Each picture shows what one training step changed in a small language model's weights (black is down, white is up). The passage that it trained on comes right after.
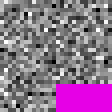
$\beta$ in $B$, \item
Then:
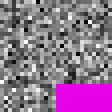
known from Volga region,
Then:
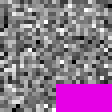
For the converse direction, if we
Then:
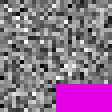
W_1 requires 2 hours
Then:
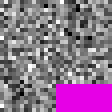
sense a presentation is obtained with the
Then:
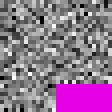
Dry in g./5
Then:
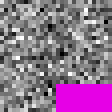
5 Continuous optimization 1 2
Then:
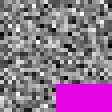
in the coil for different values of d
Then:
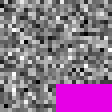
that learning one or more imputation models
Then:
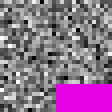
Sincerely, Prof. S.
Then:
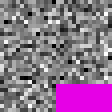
on moral consensus, which
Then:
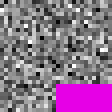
norms. \ \section{\bf
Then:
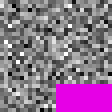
asymmetry is significant,
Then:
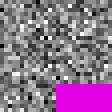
of intersection multiplicity,
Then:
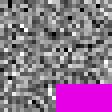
by 7 experts. The data collected
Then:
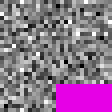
to look at the various cases where
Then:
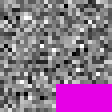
experiment to investigate the
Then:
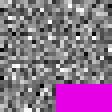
$\mathbb Z_n$. Our
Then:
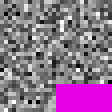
\theta'(x, \lambda)
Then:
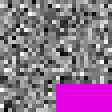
even parts are then positive. We
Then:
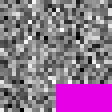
`stripe' to be a
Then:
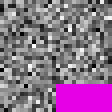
\begin{equation*} C_N =
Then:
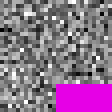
solved by linear regression equations and
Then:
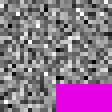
GIS Software. The
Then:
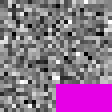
toy models were investigated
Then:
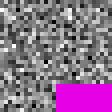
However, in this paper we look at
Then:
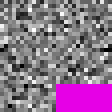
map $\phi$ is an isomorphism of
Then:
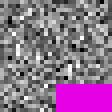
The factor $\sqrt{24}$ is
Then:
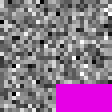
strands of information.
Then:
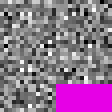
particularly interesting, since it
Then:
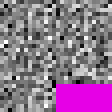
bounds and lower bounds
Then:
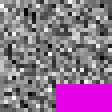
outlier each, as shown in Figure
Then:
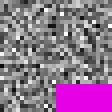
and distribution approaches have pros and
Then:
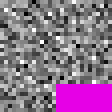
formulas for the covariant
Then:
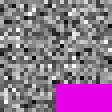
low level. The functions avail at
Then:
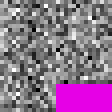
square value of .999
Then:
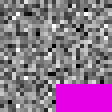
this admissible ideal
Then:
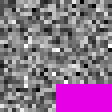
of possible prices. In the
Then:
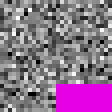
for the particular choice of the measure
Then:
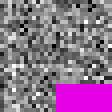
In the case of ordinary
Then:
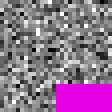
for managing MSW,
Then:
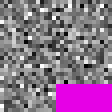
the universes of the two models are
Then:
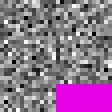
steric inhibition of
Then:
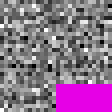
such as the extension of the
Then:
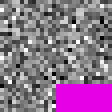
a null result: it should indeed
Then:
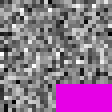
a larger number of women
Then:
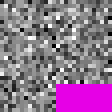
level, across institutions and research
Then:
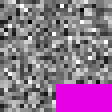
minutes, cool to room
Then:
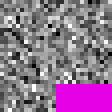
income/ha over control
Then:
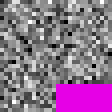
be found the different instinct
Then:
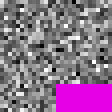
B$ be abelian groups. The
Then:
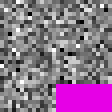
to $2^2$-feasible
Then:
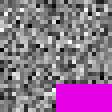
closed at $s_0$, the
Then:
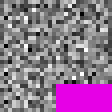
strictly convex
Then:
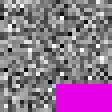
explore and evaluate the
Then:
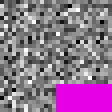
ACID AND
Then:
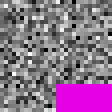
and Higher Education
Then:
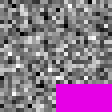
value. Nevertheless,
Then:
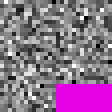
Simulations In the simulation study
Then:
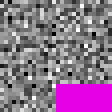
such as COVID-19,
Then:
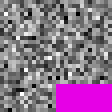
of the educational process, DTS
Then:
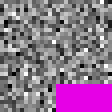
are at distance $\le k$ if
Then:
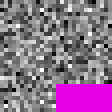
ensuring that the foods they
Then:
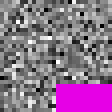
Gauss code (this
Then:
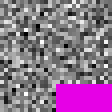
theta series which are attached
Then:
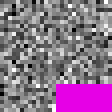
hectares or more; -
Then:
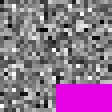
perceive, That I have
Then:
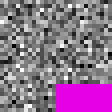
detail as given below.
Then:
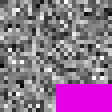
in thermal contact. Even
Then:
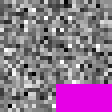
waste represent an important measure to
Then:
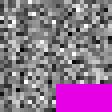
to develop a new biomimetic
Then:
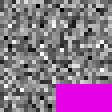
for teaching that skill. A
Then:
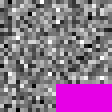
resilience is the adaptive
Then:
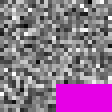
of with world-class research
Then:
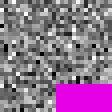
parameters on the reactive gas
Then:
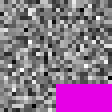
that the process \begin{equation}
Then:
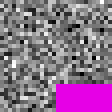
they belong to, according the above
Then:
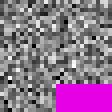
sampling mainly involves
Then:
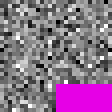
range can significantly improve the
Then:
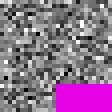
of $G$ on a finite dimensional
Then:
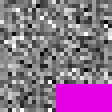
International Journal of
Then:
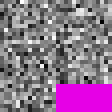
27 medical record
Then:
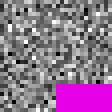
lead to pancreatic
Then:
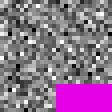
integrate by parts only in the
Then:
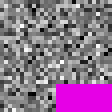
means that majority of the
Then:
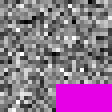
storage, energy sources,
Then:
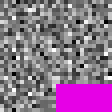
look like. Also you can
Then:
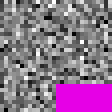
subsequence if necessary),
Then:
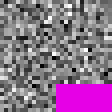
is just for illustration.
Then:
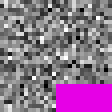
that the action of moving
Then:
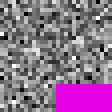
CUREE reversed
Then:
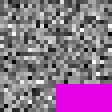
their radiation/ionizing
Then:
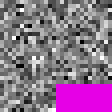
h$, the restriction to
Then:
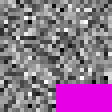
of whether a first countable
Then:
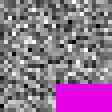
has high strength compared to
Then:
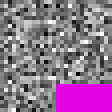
process is an additive process with
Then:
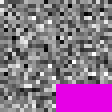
possible to federalise
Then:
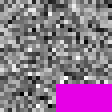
writing, which he values as a
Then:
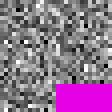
taint, which were more
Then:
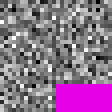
running over all primes.
